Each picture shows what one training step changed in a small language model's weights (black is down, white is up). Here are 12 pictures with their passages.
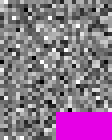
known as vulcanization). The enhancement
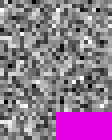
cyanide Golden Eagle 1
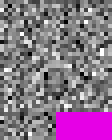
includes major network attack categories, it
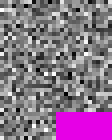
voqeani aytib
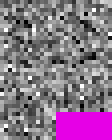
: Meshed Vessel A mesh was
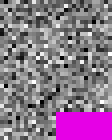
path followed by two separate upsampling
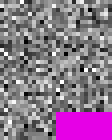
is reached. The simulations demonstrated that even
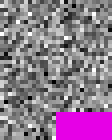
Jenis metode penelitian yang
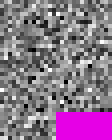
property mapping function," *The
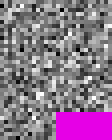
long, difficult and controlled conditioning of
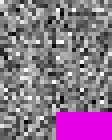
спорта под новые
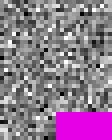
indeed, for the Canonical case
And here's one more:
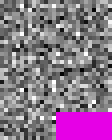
de valeur financière. Nous
